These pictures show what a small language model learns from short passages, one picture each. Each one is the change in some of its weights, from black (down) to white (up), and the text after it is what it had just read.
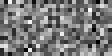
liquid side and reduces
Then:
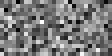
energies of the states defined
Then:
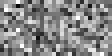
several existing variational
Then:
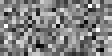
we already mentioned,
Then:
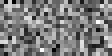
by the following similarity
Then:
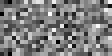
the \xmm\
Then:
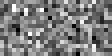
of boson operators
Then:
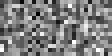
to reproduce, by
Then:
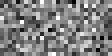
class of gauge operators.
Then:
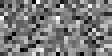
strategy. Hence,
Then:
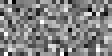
when using the more standard
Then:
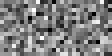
simulation), which belong
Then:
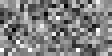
the whole region.
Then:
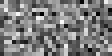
parameter $k$ takes
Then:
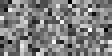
It identifies the
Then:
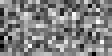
capture the differences in
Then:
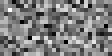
Having made this
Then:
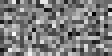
to maintain temporal
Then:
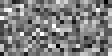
peak which, if
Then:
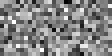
sensitivity we do
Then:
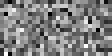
scalar or more than one
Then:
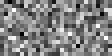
than the simulated
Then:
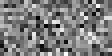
and AMR,
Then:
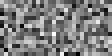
a strong preference for
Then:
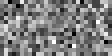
addresses the challenges
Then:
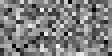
responsible for large
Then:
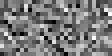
is the model order or
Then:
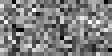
It is characterized by
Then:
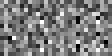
sufficiently high
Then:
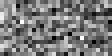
profile is stationary
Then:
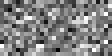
color octet
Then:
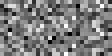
with only upper limits
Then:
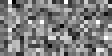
coefficient from the standard expression
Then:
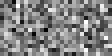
between the restricted
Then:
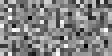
our source detection was estimated
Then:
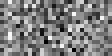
of the outburst
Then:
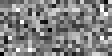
\psi \mid},
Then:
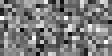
system and is filled
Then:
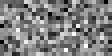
Stabilized by
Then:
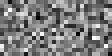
the latter, we
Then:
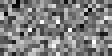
both tools,
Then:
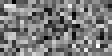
(where long strings
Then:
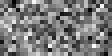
one lepton having
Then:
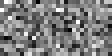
spatial coordinates \be
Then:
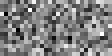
models based on deep
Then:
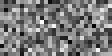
anisotropies obtained by
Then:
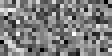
1 and Fig.
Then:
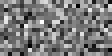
transmission power is then
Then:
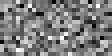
computed. In particular,
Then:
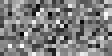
has not yet been
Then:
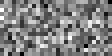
been shown that a
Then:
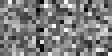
with negative and positive first
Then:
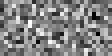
we set out to
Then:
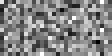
computer in the
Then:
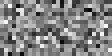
However, a problem with
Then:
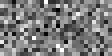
bulk two regions are
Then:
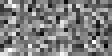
with a different point on
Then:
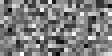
not the case at
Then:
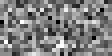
Best practices for
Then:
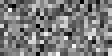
these samples and signal efficiency
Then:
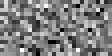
particularly common.
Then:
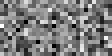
of the HARM
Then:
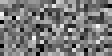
the Galaxy and
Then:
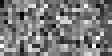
phonon fields that
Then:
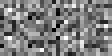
at the two red lines
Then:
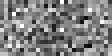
were selected to span
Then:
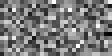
Denoting the
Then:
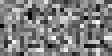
expected values from the
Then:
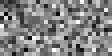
see H.E.
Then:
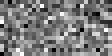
can also be introduced,
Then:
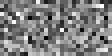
constellations an
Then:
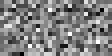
grateful to
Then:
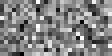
g}{\partial r}
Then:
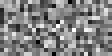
the upcoming
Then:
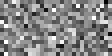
justification for
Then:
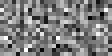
that the maximum of
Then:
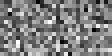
and identify crystalline
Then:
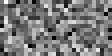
block diagrams:
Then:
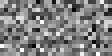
matter phenomenology. The
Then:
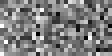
and Emergent
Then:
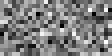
Fermi distribution function.
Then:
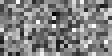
KEY in the
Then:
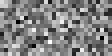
coefficient of restitution
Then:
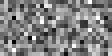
are significant benefits
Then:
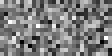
depend on the value of
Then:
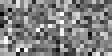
at the price of
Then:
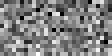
networks trained using the
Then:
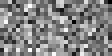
ground state of a local
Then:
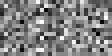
as well as excited
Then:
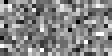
solutions corresponding to those discussed
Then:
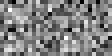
these account for the fact
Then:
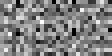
internal knowledge. However,
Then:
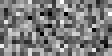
outwards the black
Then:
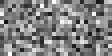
derive the rotational
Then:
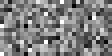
possible instabilities related
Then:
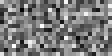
the samples for which the
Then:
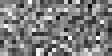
generally lightweight
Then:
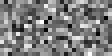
sponsored by the
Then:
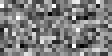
allows to analyze relatively
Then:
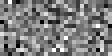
the simulations (see equation
